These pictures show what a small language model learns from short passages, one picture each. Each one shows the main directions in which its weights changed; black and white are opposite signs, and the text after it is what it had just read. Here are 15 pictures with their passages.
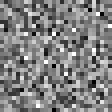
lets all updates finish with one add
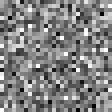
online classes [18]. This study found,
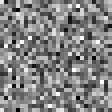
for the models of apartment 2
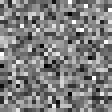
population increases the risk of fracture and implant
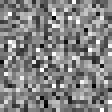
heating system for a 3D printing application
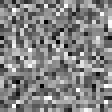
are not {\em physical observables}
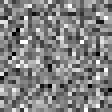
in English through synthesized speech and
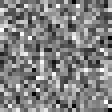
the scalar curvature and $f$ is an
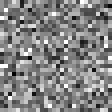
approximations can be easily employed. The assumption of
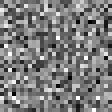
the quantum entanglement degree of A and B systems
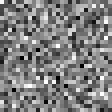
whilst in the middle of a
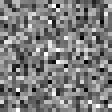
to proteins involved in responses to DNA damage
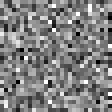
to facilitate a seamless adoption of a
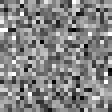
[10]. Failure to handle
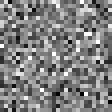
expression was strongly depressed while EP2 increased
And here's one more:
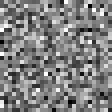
the workers and the necessity of the
